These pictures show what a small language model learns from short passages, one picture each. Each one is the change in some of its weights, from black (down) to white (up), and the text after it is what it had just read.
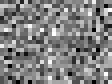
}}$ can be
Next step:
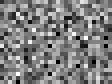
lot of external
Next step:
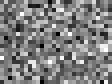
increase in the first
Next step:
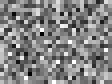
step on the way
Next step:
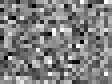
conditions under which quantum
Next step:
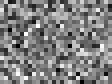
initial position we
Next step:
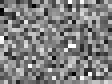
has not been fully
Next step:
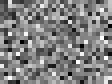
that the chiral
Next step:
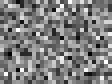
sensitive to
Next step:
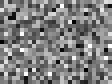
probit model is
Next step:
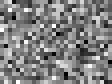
bias, the sample
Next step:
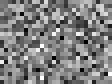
the joint
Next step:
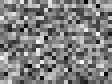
out of the spatial
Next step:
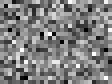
effective potential becomes:
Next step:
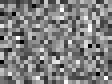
is used to estimate
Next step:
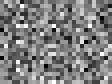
2" model for
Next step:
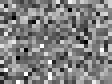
corrections which are
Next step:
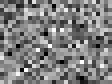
have the same quantum
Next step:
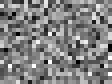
making a
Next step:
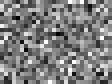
scales at least,
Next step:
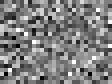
visualising the
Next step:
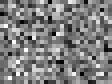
efficiency, resistance
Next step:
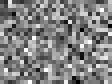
that users provided
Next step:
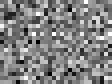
argued that
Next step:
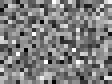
theory has a
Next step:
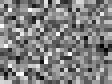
follows: in
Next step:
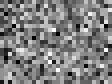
A central issue
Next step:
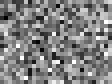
in this way,
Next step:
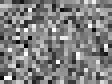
GeV. In
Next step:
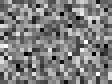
into a tau
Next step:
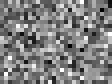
581 system either
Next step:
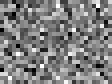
polarization} By means
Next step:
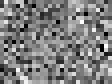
Material for
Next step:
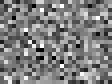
signature is
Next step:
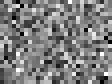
modes of the force
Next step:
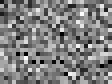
and obtain that
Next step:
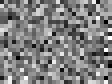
used to optimize
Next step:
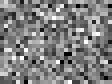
more detail in
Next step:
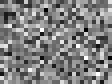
for all the
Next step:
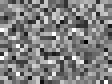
the first three
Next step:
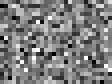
momentum distribution of
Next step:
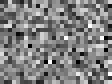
to have a
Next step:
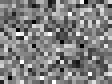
data were presented as
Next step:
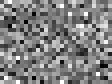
the parameter $\eta
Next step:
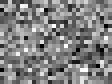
vision and language
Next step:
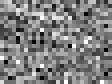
au cas
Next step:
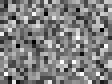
formula, but the
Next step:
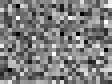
of infections
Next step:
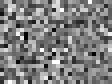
global heat
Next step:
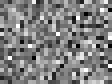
, Int.
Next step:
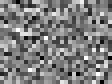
fixed for all
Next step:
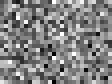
unit conversions
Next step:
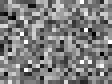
feature of the
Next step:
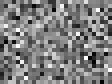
typical core of
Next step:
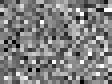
Suppose that
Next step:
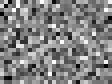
gate sequences
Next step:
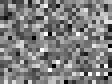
in a larger
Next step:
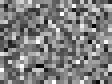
refer to these
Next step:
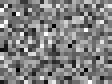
, \qquad
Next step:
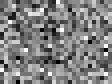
operates over the
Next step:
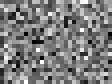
lies on top
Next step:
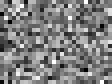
of presence or
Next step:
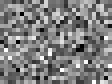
the Hubble
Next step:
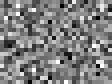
extensively seen
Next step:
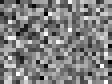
relaxes to
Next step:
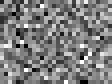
on the faces
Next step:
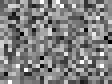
description of the
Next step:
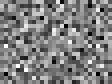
observed behavior of the
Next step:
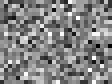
orbital instability at
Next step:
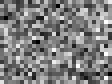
in this context are
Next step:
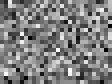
that it is also
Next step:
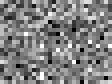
long tails
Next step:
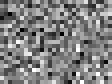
of colours corresponding
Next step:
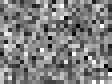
small number of
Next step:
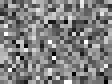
third QSO
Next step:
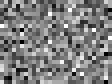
Hence, the
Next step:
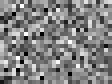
slip on the
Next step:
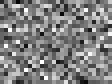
as the most massive
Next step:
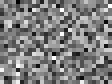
this is because
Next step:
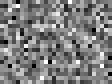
density structure from a
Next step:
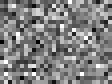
time steps from these
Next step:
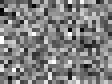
has motivated
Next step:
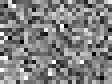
dielectric constant
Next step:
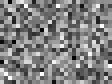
is computed. In
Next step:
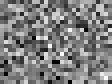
the energy induced
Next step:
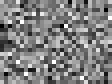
of holes
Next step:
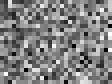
that the calculations
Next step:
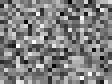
needed around the
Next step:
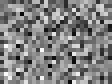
the number of
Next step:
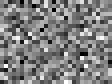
close the decline
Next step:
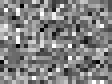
much faster
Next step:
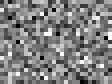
extract the
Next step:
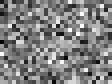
and magnetic potentials
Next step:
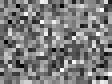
annotation and
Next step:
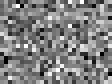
brane sources are
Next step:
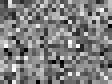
that it is
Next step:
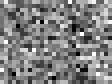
order zero and
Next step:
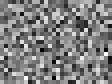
the Lorentz
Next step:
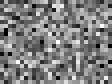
similar issue also
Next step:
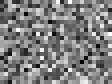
response to the changes
